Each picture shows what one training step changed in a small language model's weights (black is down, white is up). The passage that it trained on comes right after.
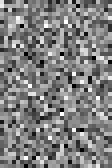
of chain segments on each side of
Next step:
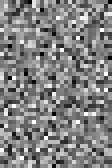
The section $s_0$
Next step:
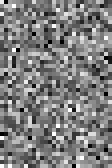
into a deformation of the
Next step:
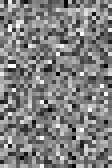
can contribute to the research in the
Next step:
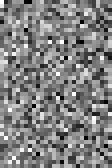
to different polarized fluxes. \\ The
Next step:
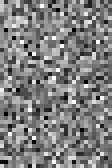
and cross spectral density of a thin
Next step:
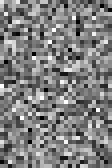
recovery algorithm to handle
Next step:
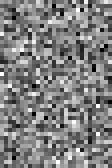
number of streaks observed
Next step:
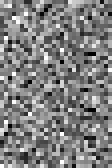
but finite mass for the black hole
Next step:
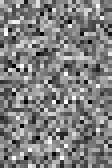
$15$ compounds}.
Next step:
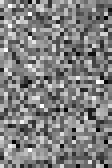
orbit solutions for the physical binary
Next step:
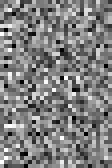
the output of power-law
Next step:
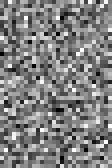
the desired $\VTP$,
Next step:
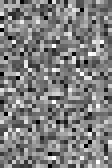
it requires intensive labor and
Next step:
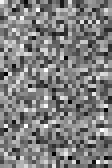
short-term preference and
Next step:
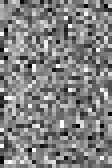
for further improvement, and can be
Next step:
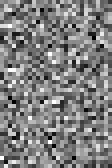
the $p-v$ diagram
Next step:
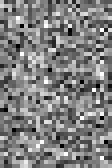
of space starts dS expansion
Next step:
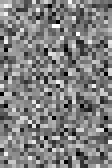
assuming constant temperature. In one dimension
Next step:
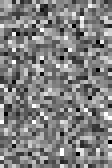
this paper will be made available to
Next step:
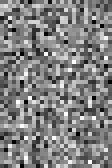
we show that such stars with masses
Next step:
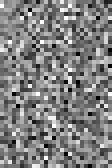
indicate the vertical spacings expected
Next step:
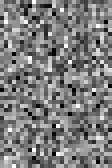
Astronomical Society,
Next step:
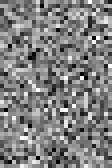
\section{Hidden rotational symmetry
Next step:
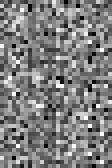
key establishment with the edge
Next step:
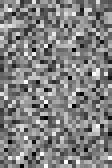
the case of light emission from
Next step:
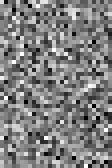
phase-charge diagram analysis are in
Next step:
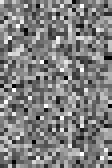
gateways will eventually be selected
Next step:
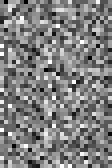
increase in the size of the parameter
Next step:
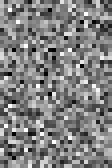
in $s$ for any fixed
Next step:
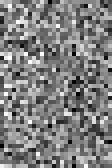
or the gravitino is the
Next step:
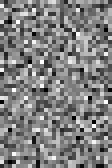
according to \covid\ cases
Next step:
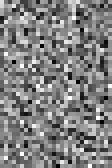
evidence for their intrinsic equivalence.
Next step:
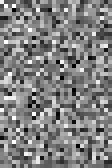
twisted-torus models based
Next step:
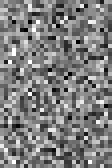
similar. Hruby et
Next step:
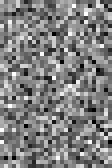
at the LHC. At high
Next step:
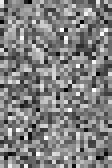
to derive the physical parameters of the
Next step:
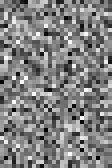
Hamiltonians with a Dirac ring,
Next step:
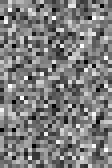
R., {Shirey}
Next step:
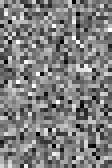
hole can form after the period
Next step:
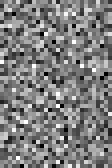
the high number of repeated application of
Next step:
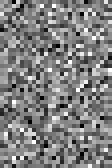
Cedex France,
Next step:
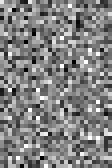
choice of this function being purely
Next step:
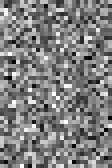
the total BSD flux in a
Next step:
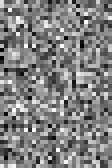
of symmetry between the real and the
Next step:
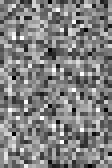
not produce any such states for the
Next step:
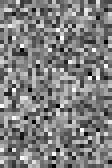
the outermost 3 pixels, and
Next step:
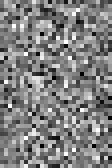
proof similarly to the simple case
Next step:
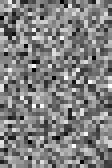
will enable FAST to
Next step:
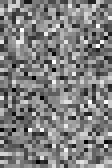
are all important topics stressed
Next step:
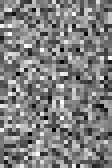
the future runs in order to give
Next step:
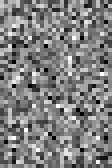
and as such it does not have
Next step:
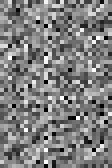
\langle \hat n \rangle
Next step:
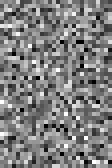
the large circular intensity distribution in the
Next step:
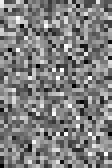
of fibre bending and
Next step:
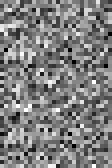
the dissimilarity of the
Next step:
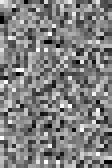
originating in the nodes in
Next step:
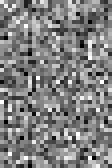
equal length of all wires
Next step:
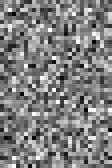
the compact $G$ construction can
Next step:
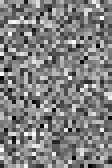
$k_z$ which is
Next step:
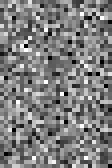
Newton's law was ``a
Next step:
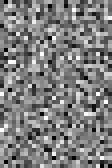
obtain $C_1 =
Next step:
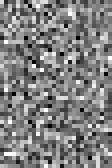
phase space variables, introduced in
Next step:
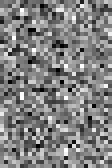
therefore imperative to start from
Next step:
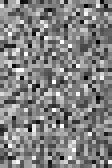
for the specularly reflected and
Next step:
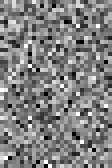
a constant. \bigskip In this
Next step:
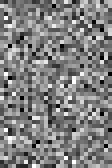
\end{align} where we
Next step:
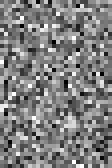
substrate does not mediate effective
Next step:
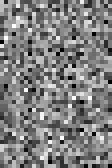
and multi-target tracking
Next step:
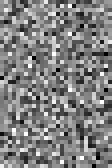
Bragg peak. For the
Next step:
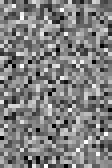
complete $V_F$. For
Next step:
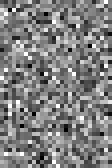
case of d-P$_{\rm
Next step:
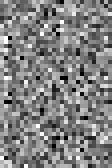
versions of the sensitivity maps for
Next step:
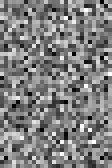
(and the one indexed
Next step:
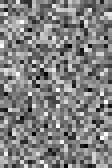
transmission coefficients for the plane E-
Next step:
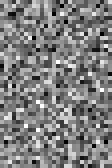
{\it there is significant static disorder
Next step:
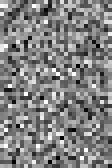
In this equations $\ldots$ represents
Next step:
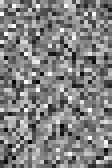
by this procedure with other estimates
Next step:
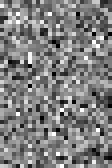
enough to assure a lateral
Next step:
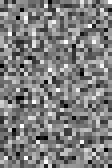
d \tau' \Bigg\{
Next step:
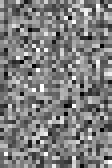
(the axial gauge invariance requires imaginary
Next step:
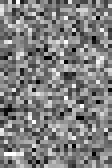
is a time-domain survey currently
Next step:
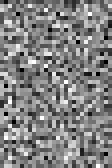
of \nue's and their
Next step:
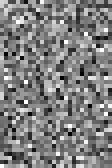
mass experiment with a sensitivity on the
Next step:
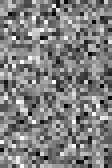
{Little SUSY hierarchy
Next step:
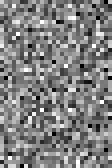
significantly from those of the SM.
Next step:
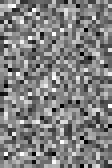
aim of future applications in quantum mechanical
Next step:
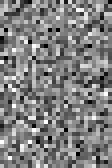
The number of massive or observable
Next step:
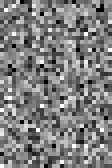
serves, grows at least
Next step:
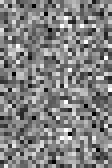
of the mobilities along with
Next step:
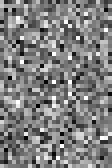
of the S-electrodes
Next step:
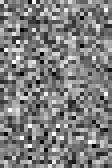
image processing fields. To avoid a
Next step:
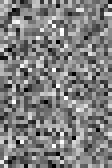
It is usually argued that the
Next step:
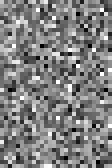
linear system), as compared to
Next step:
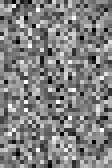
report on both these observations.
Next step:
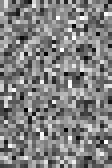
The simple construction above shows that certain
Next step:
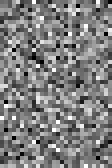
heightened risk. While
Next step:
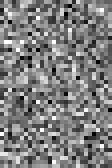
many from R-packages
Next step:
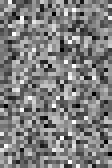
define a second natural coordinate system around
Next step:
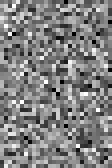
2) move along +z direction
